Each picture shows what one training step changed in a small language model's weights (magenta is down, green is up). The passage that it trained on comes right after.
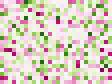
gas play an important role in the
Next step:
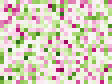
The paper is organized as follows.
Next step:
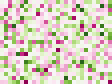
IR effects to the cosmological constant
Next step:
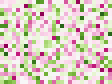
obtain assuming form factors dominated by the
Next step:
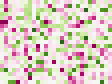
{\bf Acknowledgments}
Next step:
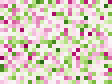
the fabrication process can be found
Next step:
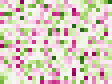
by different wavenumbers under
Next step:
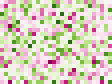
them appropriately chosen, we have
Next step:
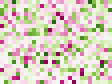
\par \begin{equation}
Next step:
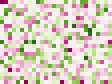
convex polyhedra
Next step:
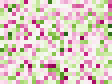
a next generation tritium
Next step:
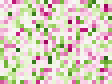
GeV, qualitatively reproducing the
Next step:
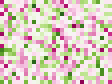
achieve employee well-being
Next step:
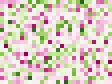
onto the innermost part of the
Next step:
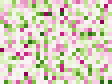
acknowledge Dr. T.
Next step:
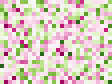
assume that the $N$ is
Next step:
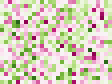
larger numbers of unknowns, for
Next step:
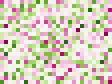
before with the standard methods.
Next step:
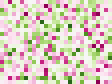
laser (red wiggly
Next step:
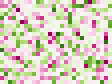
more delicate limit since the independent
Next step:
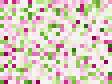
we can add it several times to
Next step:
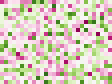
based classifier alone. The best
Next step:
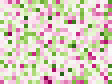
atmospheres corresponding to the effective temperatures
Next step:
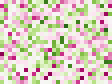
\item[Coefficient of variation
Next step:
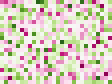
overlap and the values nearly coincide
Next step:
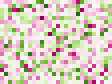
for the enhancement from the first pair
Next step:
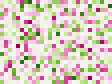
Chpalygin gas
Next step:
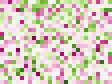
weights of the $i$th
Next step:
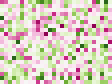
in galaxies with flat-rotation
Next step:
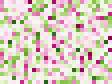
a series of resistors
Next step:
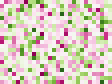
of $N(0)$. Figure
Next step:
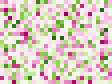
images for the task at hand
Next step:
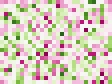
routine, as described in
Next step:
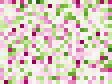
to be confused with the
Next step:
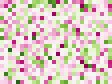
the sun must spend even
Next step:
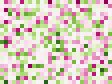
HF molecular orbital basis providing better
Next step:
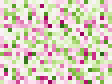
F. Quevedo,
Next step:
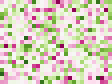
efforts et des déplacements sur
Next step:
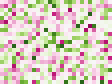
the stock relationship, in Figure
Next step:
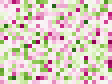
which the stars are considered in terms
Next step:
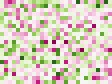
attention in the literature. Consider a
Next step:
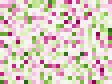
the TLD chips of
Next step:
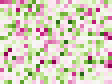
wave spectrum from dilatational modes
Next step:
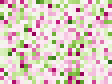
in which the authors use the
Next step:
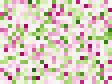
a Frequency-Dynamic
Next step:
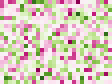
elementary fibres also ensured
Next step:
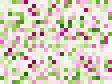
multiple-input multiple-output
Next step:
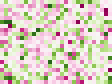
as a patterned system hosting
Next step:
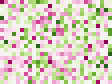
in white. **Figure 2.**
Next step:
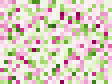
$p-th$ truncation
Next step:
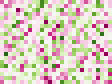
perturbative analysis of the effective action for
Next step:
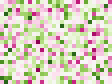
lower view, image selection diagram.
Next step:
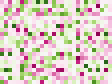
chemical removal of the substrate,
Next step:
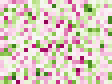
purely real eigenfrequencies
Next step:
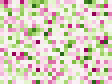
and the nature of the clouds.
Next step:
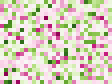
home-grown rice
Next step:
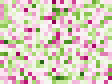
is a single-stage
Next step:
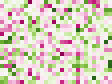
districts clustered
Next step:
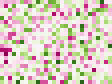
the predictions for each SN
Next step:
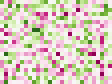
reference). Pseudonyms
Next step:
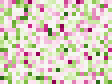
estimates, with relative discrepancies
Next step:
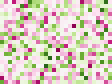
that it gives exact results for the
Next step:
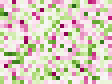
require an exotic, new mechanism
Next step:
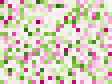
in OMCTS, from
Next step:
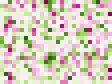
elaborate this point we
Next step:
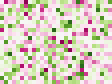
of estimates. Besides, confidence
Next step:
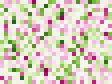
concretely, for models
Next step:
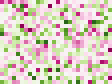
to trumpet data whose proof
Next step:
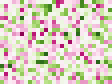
records is an integral part
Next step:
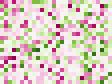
schedule currently stands).
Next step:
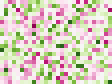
exactly as possible, in this work
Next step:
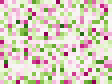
successful prediction than the original stamp
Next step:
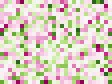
mandatory activities for a
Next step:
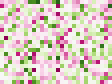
$1/G$. This point
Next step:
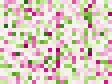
hole merger on the dynamics of the
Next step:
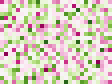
crosses. This is consistent with
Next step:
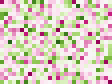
draw galaxies from this distribution and assign
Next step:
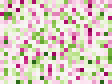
by different confluence analysis techniques
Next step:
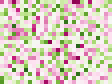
preceded by Jack
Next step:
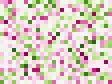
the first hydration shell.
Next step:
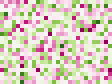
model; in some cases, the
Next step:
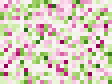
potential $A_a$. The
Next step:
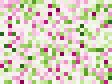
excellent agreement with numerical
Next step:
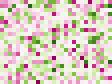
the EMOS method based on the
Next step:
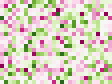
the sum of these components.
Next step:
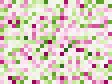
\citenamefont {Rossi},\
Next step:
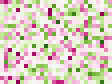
set. DAT almost produces no
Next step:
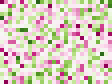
in disordered media halts
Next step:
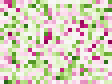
key parameters, except $\rho$
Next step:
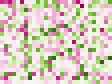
stored and analyzed following the experimental
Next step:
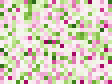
calculation. For a fixed value of
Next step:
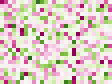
measures that show the presence of
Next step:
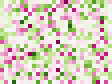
flat $\alpha_1$
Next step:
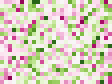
$\langle k \rangle \approx
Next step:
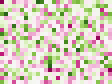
characterizes the thickness when the
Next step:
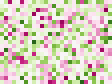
{Romero}, \citenamefont
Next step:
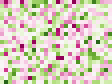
and many body systems.
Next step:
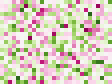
value is less than~2,
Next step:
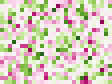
Brillouin zone,
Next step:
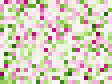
of scattering angles for neutrons.
